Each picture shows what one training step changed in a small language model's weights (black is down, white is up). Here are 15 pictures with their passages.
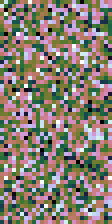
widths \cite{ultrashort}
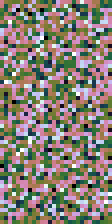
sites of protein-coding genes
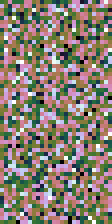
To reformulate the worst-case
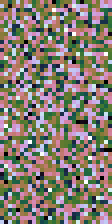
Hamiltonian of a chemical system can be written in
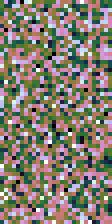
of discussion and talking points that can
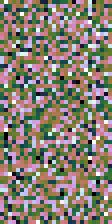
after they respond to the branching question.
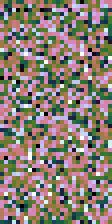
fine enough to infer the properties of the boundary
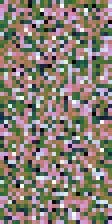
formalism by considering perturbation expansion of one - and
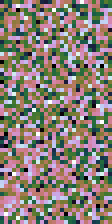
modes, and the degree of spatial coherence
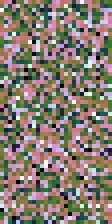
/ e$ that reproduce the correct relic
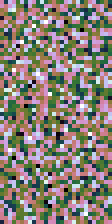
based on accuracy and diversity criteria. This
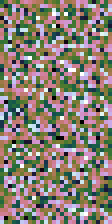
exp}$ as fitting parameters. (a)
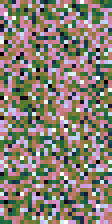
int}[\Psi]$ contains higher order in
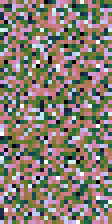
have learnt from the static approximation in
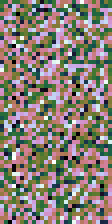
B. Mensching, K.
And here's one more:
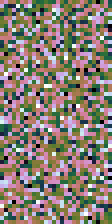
scheme is the so-called ``perfect
